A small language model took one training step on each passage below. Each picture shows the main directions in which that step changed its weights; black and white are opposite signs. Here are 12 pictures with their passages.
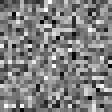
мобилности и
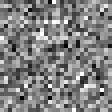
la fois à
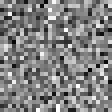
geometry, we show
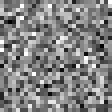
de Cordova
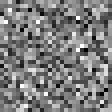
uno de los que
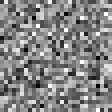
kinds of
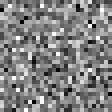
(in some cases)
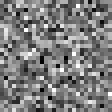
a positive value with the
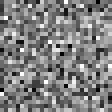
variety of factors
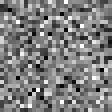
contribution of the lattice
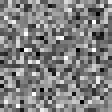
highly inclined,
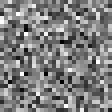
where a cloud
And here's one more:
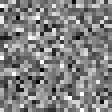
nas bandas
